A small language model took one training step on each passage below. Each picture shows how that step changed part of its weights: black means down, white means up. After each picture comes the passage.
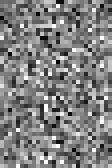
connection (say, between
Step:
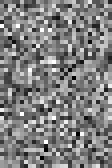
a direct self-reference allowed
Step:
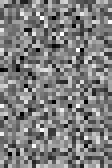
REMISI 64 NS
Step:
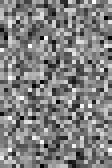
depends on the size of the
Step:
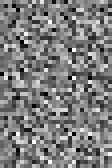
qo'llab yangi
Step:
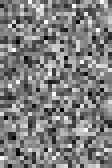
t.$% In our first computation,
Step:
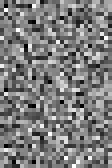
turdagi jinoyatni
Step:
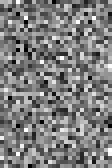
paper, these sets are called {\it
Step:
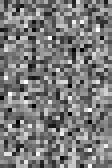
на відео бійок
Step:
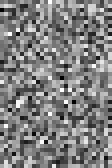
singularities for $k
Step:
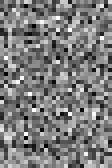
how the product acts on
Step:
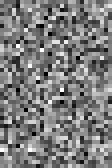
Presidente y
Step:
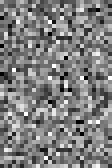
konstitutsiyada davlat
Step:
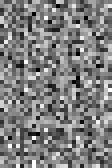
de notre mémoire sera
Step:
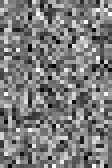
the simplicial monoids,
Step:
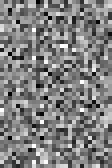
- geprogrammeerde
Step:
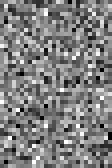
\Findim \la_1
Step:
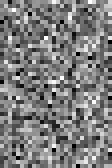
it is represented as the
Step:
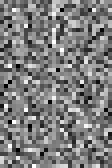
prevenção das complicações
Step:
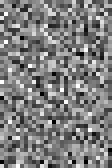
Choose an extension $\hat
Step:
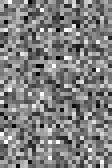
& 5 \tabularnewline \hline
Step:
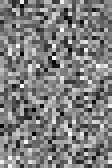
computationally inexpensive
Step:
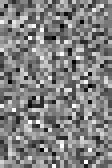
from the MA analysis could be
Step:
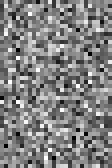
9. G'oziev
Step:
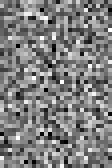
of $\det E$, and we establish
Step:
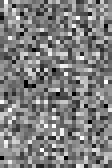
эффект [3].
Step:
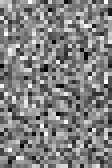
chordal) graphs, defined
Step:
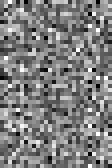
following theorem. \begin{theorem}
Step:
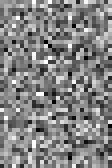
above differential fractional system
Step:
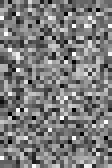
show how one can drop
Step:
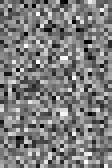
the experiments in this
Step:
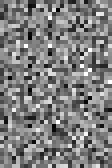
among the heuristics
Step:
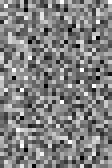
all $r,R$ satisfying
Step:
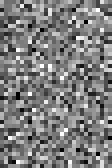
ta'lim berish va
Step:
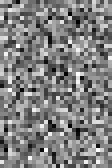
depends on the turbine
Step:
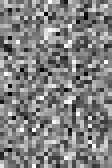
the second-grade fluids
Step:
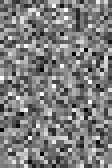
5th International Conference
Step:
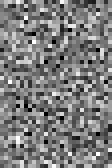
$\cL$ is called {\it
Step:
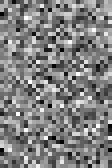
rank, and this is repeated
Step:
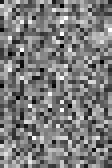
ludzi do obrony
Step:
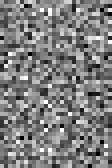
olish, ta'lim
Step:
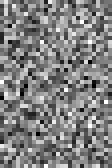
other schemes, thanks to its
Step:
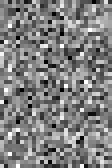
cover of $\Ps^2$
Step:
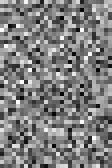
– tárbiya*
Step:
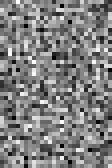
ham kengayib
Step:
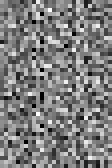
PHASES OF A
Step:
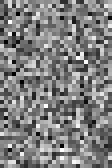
punten 1 en 4
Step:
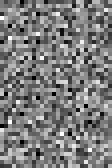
в том числе и
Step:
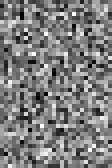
in Romania at the
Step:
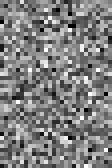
for all $\gamma\neq 1$.
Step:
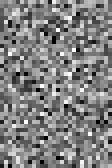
the most computationally tractable.
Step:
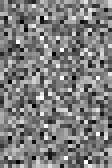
_B |\nabla (u_h
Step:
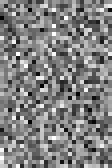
qilinmagan. Bunday
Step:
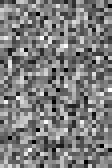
by full stars. From the
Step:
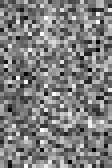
faktor pendukung yang
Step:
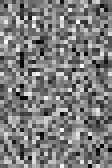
cada noche de forma regular
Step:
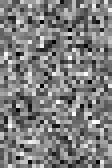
of the leaf $\Lambda\setminus
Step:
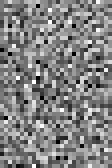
0.7 mln dan
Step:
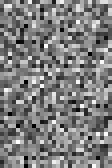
Voy corriendo, y
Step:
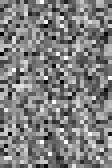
Ann. Probab.
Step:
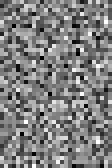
sistemam" deb
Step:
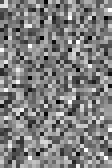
the polynomial $u$ and the
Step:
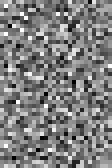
representation of the complex Lie algebra
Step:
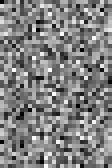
a fait des révisions
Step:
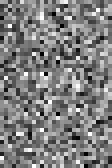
habilidades de lectura y
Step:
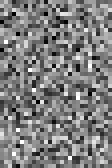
inductive step. The intermediate
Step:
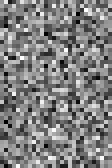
law of $T$ knowing
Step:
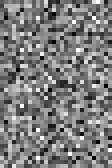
qilishda muhim rol
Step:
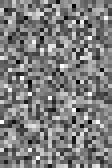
\left[ \lambda \ip
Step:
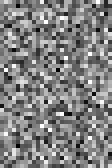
down. \begin{figure}
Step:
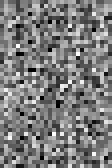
recursos instancias de la
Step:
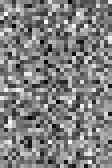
of the representation theory of associative
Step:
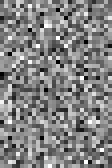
on survival rate of
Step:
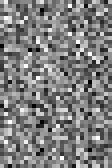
агентов; 5.
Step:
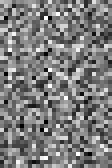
life of the people.
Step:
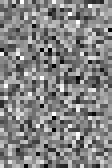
of $\ZFC$, with
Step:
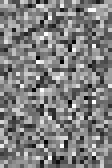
dominoes and their corresponding
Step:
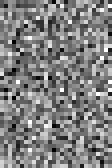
risk in a limit
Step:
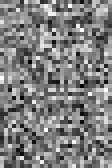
e Comunicação nas
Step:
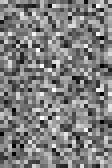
represent expected value (or
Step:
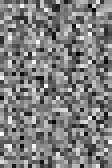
la forma en que puede ser
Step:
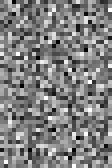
(in an appropriate splitting
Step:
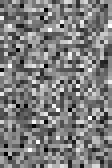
conduz o aluno a
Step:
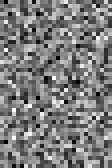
conectando os pontos
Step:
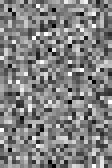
différentes formes
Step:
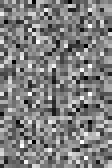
t}\left(\psi \int
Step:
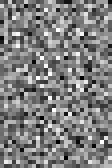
não foram selecionados.
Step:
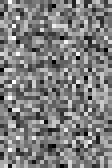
following anti-automorphisms
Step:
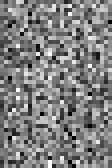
отношении общего
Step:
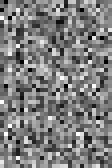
insular em relação à
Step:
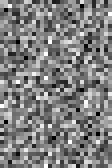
Theorem \ref{thm: main}
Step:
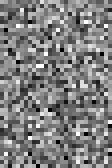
above inequalities together we get
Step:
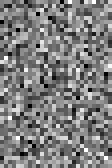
$t$ and uniformly bounded.
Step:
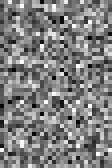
tizimidan iborat
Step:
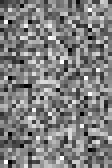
на стадии растворения
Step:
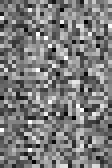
y este año hemos
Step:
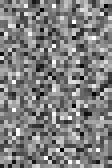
terhadap kondisi
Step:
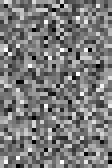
was solved negatively by
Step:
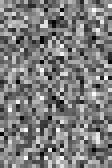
Dirichlet character sums.
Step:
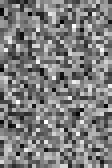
estiveram diretamente
